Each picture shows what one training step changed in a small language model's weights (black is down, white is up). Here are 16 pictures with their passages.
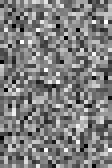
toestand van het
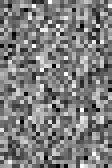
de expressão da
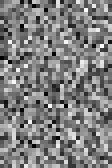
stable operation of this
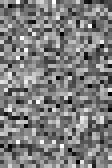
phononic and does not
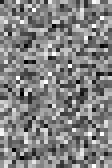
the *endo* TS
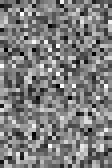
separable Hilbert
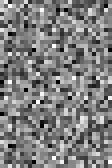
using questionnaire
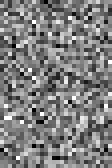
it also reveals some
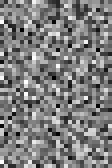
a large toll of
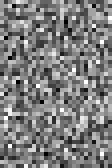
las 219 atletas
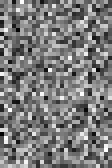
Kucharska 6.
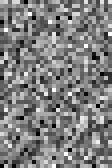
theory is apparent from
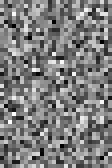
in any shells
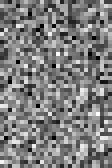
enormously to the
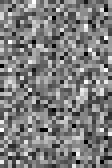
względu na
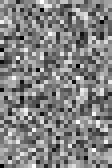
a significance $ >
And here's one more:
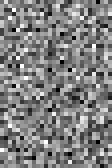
unitary and therefore is
